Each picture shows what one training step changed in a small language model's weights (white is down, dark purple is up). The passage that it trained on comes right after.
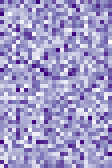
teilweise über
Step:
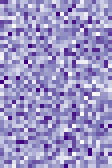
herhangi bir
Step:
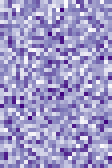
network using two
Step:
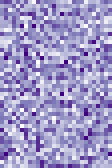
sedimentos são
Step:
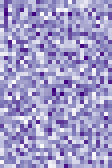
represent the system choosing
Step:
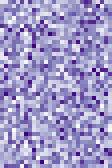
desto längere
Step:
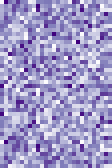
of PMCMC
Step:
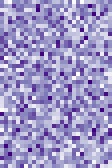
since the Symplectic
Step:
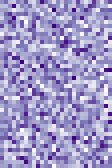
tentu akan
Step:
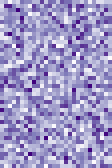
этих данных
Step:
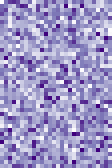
(As was already
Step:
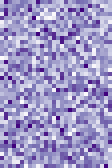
of this proposition is that the
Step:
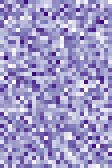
that the closed subsets
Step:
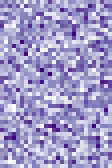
\end{thm} \proof
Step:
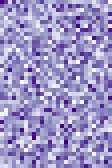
von Change38 Die
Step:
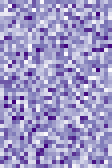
o'rniga ega
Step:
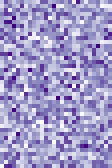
do Soterramento
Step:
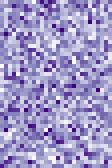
ilmiy asosda
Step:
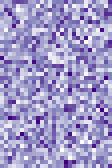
the waveheight
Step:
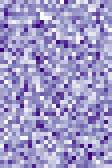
translation if $\kappa$
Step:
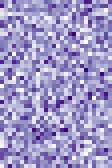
\maketitle The
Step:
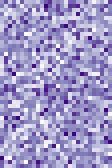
the kernel of which is
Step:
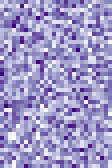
\in \mathbb{N}$
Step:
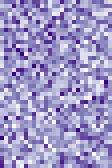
en el sentido de
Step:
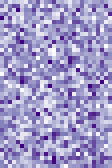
the method of referencing
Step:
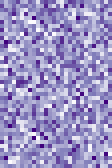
$x > 0$, as defined
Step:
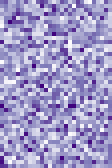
à mesa de um
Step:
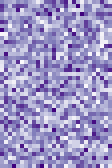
meet the official
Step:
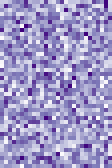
itself does not
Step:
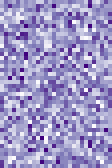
bij de overheid.
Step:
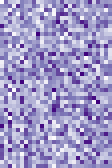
na medida em que os
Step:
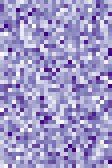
(b) Operator 1,
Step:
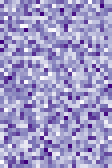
between $\quo{B}$
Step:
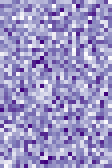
Vohidov E.
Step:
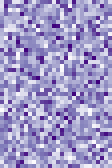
closed upwards for
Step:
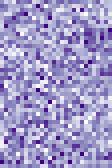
d\log\log d
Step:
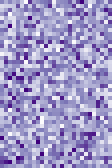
de revenir dans des
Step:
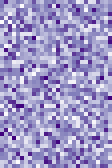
so that $n$ can not
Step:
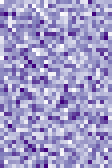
observation: the
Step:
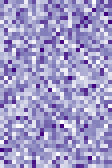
we assume no self
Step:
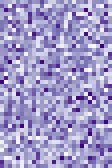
Tensor Method
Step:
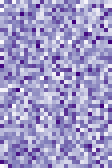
manfiy ionlarni
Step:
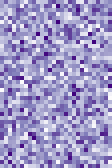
on $\Gamma$, so that
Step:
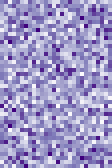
obtain a more complete result that
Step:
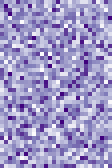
reported in this section use
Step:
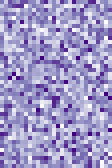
die sowohl das
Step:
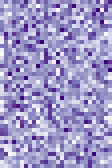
particles which interact
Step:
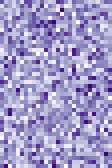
using management. The
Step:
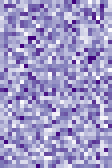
non-linear problem just
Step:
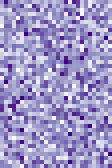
labour market and
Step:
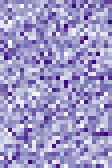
hand, by the inequality
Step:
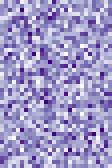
in \cite[Proposition
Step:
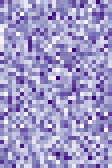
with $z\ne \infty
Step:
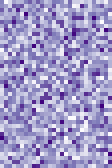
known and, in particular,
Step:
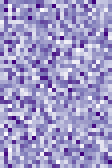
set a first order differential
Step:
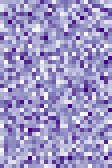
os homens domina
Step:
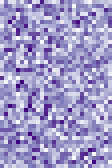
это Бюро
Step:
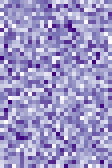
$S$, not included
